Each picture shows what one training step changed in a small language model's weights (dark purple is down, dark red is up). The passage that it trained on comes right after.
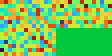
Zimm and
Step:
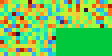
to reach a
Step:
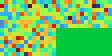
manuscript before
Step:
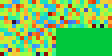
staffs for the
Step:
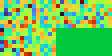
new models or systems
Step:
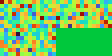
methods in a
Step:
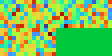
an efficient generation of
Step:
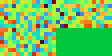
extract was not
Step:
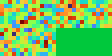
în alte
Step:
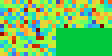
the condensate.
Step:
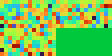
in this paper come
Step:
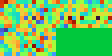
was able to
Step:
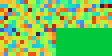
charges. The
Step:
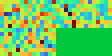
shunting active
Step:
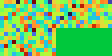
traffic rules
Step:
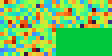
having only been
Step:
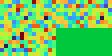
quality from any private
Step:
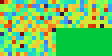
has been handled
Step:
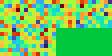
operator families
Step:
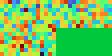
using the analysis of
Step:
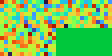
would determine the quality
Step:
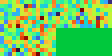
we lower the sensitivity
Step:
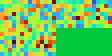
bir satrlar
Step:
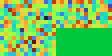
meaning adjective which
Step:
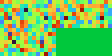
lower urinary
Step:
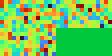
- Recognizes
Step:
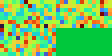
or quantum dots.
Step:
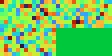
are shown in the
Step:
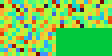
handle the proper
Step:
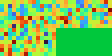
ao paciente os
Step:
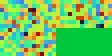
which matrix model
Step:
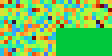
year of stroke
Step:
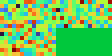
a child's
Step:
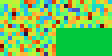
prover também,
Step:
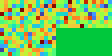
The isospin
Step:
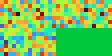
ms, with
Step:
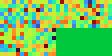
the Ricci
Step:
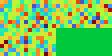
scheme where it
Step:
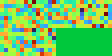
dynamic one, where
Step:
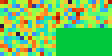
for a wide range
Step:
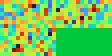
with the same mean
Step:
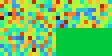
A meia
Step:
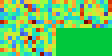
studies, which
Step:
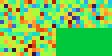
perturbative approach to
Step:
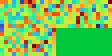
of the proposed
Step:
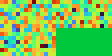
on students'
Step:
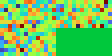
a saturated
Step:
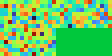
alteração da qualidade
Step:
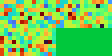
cuanto a la
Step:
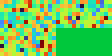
over atomic states
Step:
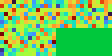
\text{ and
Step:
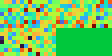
the entry time
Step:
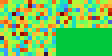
to surges in
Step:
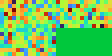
\varepsilon$$ Bu
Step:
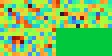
hacia el
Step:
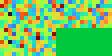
Data Mining
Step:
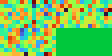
signal strength of their
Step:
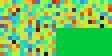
quantity and quality.
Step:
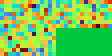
with a higher accuracy
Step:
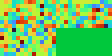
las cuales
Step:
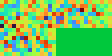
in Malaysia
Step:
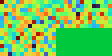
larger energy density as
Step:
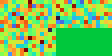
to represent a problem
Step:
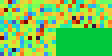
По уровню
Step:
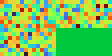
will start from a
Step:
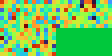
oxidation state
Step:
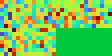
translate ST
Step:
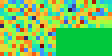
that the emission at
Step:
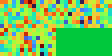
of the transposition
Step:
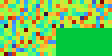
Figure 6 :
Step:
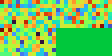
λ , Figure
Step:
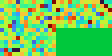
yang benar dan
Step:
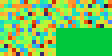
production, corresponding to
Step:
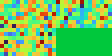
in Europe:**
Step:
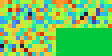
primary data was
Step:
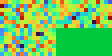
made to draw
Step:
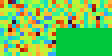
participants to rate the
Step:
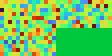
xx \bar
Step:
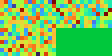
Met onder
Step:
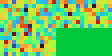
expected to converge
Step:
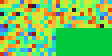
and vacuum energy.
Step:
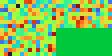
a scale and
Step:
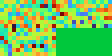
sem turnos
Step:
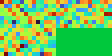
elements of these
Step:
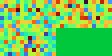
matter (for
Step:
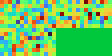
suggests that other variables
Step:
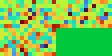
pedagogical functions to
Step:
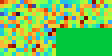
and amenities
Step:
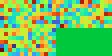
diseases of the
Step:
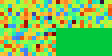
learners. The
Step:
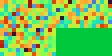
to help their
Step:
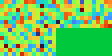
la exploración
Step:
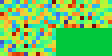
berat dan
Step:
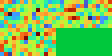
different from those previously
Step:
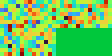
a batch size
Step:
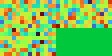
dimensionality must
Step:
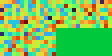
va ta'lim
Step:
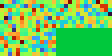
se localiza
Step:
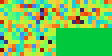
is the number of
